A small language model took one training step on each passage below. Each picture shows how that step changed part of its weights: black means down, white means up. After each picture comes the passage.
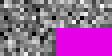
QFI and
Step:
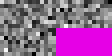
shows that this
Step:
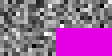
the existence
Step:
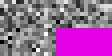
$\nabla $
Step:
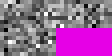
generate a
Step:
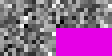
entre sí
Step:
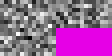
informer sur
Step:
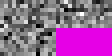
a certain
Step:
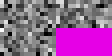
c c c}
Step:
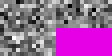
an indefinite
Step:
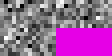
are 1 unit
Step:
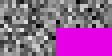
a further
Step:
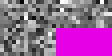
the time evolution
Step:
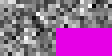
depending on a
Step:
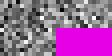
una de las
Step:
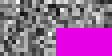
the density maps
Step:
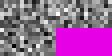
– їх
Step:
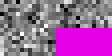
$w$ is
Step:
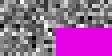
moment to
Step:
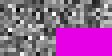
the `main
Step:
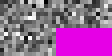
the Director
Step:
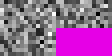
them to the
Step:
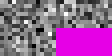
of the form
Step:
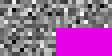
and electric
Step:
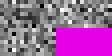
that there are
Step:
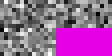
bir necha
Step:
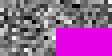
subgroup of
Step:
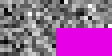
{\partial \over
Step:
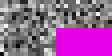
em geral
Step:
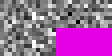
and if we
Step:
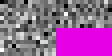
the Emmy
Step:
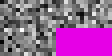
Hence by the
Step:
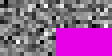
In the following
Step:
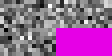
this theorem can be
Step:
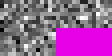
КС в
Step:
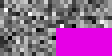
understand the
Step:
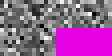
Op de
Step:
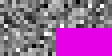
exist a
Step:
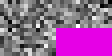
total of
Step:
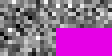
space variable has
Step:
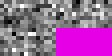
potential in
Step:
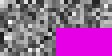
the finite field to
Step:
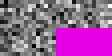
one of the following
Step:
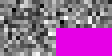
model the part
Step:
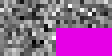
proper surjective
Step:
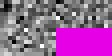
Equations and
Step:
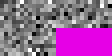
Young with
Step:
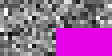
does not
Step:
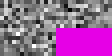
аст: -
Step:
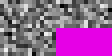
to show that the
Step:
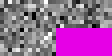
a formula for
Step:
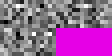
intensity as
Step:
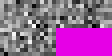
a good
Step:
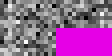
set on which a
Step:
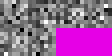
be such a
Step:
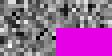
is simple and
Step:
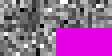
de energia
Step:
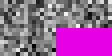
the opponent
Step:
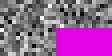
our proposal
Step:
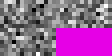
how it can
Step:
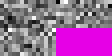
4 validation
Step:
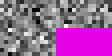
expressions for
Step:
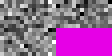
que tratam
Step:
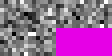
summands in
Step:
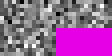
for $A
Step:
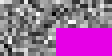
alone, one
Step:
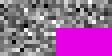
0$ and
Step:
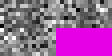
motivos de
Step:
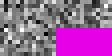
the video
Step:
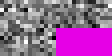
prove the
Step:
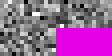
also claim
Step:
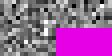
be found in
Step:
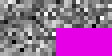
generality and
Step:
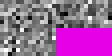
\; exists
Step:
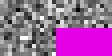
we can find
